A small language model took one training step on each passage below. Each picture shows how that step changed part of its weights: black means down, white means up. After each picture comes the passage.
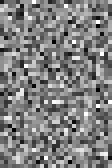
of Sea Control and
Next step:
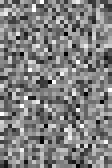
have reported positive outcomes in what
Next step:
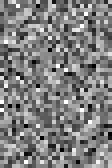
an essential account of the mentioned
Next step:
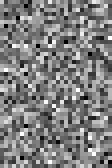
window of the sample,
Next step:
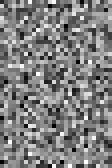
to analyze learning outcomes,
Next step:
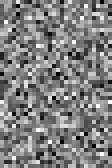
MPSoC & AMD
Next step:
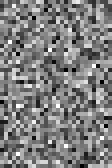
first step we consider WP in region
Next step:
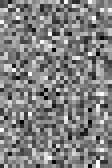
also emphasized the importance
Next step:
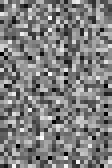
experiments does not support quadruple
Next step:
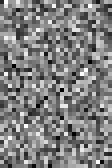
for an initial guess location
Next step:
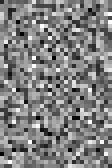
the theses was classified to be
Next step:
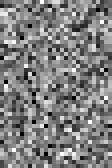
a phase transition from the ABS
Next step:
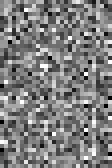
of the spin wave majority
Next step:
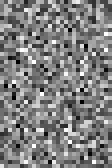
is affected by a large statistical
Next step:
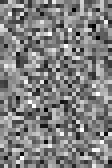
for f.g. set} we
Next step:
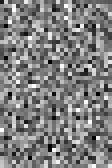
data that has been used is
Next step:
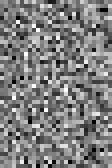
In fact, Dirdal et
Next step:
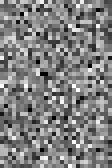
when their commands cannot be
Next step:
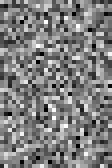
solution. In both Figures $\Delta
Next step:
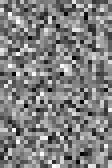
and the gram negative *E.
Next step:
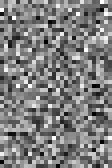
baseline. Initially
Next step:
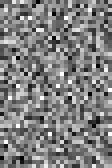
geometric realization being the triangle
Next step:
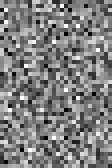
of electronic equipment. This
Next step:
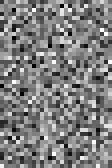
A conic bundle $\pi:\map
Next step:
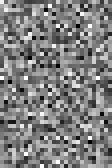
the physiology of
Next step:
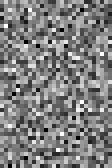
absorption, friability,
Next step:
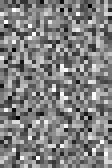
performance than the former (De
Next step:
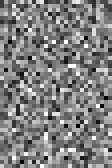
upper limit of the column density.
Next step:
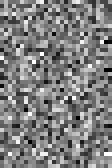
characterizing the quality of a
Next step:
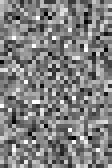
school, which is not yet available
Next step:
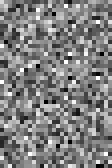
Medina C,
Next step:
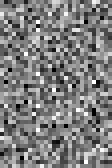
In particular, we consider the case of
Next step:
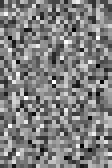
interest is the coherent state of
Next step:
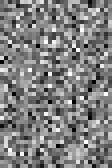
vehicles, human motion
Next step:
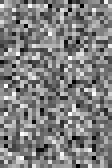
%\begin{figure*} %
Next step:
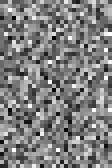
and must be used with some care
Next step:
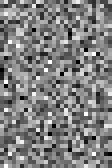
proved the existence of solution to this
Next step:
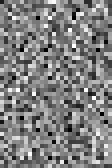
fitting, this assumption holds even in
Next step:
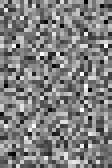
Groundnuts beat most of
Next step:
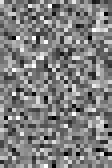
in the above matrix. Then divide
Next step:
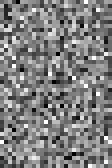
officers and policemen
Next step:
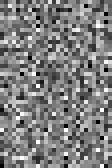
mechanism that transforms vector bundles
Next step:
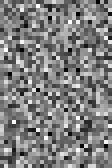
period ratio of this secondary mode to
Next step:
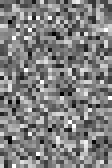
example of a measured pulse from
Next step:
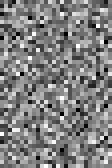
erosion, mining,
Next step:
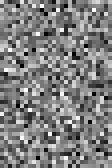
a ring defect with a FM
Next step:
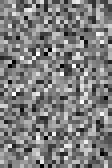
by a gradual increase with increasing
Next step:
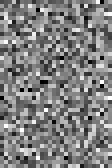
assessments of naturalness,
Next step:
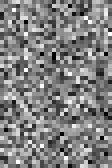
orthogonal polynomials with nice
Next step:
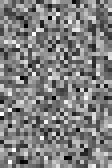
essential and secondary factors contribute
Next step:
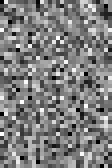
Lesson Planning
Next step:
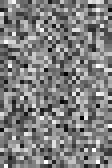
an open set $U$ in
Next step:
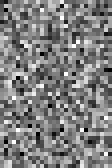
intensive---physics models
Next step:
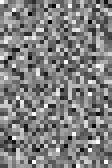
can be tuned by
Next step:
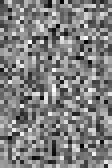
\section{Fisher matrix analysis
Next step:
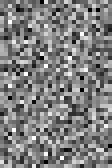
received an average rating of
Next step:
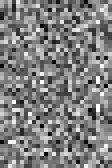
state our main results on local and global
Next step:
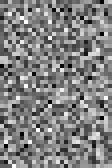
5 minutes at room
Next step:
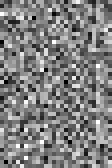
particular physical quantity ${\cal R}$.
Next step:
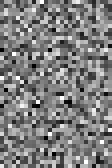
contains a flat generator, if
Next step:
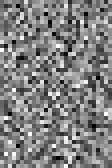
at $z_\tau$, for
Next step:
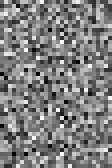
describe a family of translation
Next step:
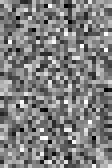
is seen that the first observation
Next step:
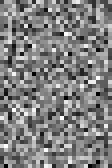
to definition 2.1) and by
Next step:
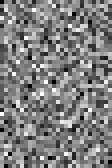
of the mirror plane.
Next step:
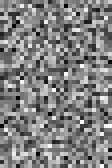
resolution of IceTop
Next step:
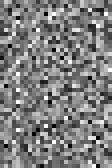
We can now conclude that
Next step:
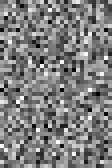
the necessary technological infrastructure,
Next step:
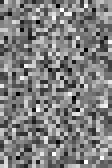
of Inter-incisal distance
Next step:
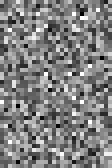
on a given theme. The
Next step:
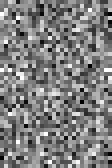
the distinct elements of the set
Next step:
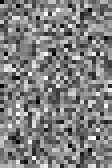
also fundamental, shall be discussed.
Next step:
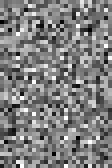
eyes to see things as
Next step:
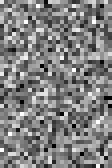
potential without the FS what might lead
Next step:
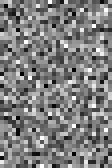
Design a New and
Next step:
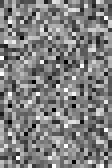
a Bahujan
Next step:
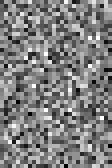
2 shows the architecture of the proposed
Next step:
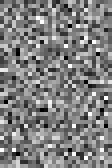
Lie-Poisson integrator in
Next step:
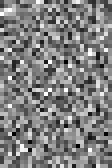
us first check that the inequality
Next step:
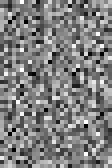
(a), synchronization error
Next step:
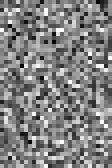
is a roller gin.
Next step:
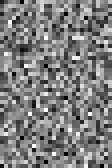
of Bloch frequencies. This
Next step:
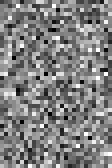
for all $a \in A$.
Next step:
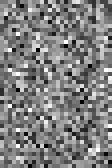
the lower part of the path fixed in
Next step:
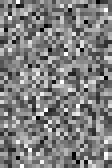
constant pressure. The supercooling
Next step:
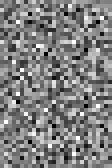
Figure 6 Histograms for
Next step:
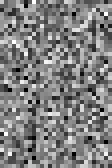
but EPON configurations are
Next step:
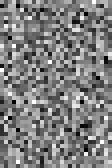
and (5) wavelength
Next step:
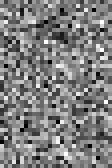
Halmos; he defined
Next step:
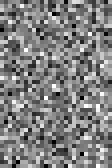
signal projection at the receiver
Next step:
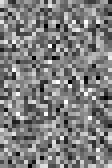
tasks. Most are
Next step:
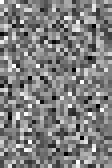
lemma is from [ABST2].
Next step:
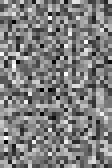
error is proportional to
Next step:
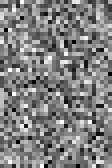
note that \begin{align}
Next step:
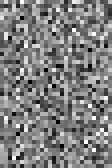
note that $C_nF$
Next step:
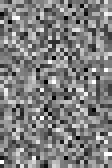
exact posterior distributions.
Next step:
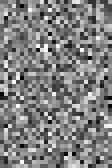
the peak stress around the
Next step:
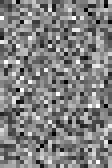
variables $X_j$ for
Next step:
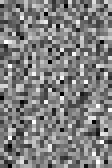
a $\sigma > 0$ such that
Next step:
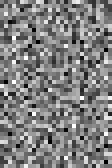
study is to assess the contribution that
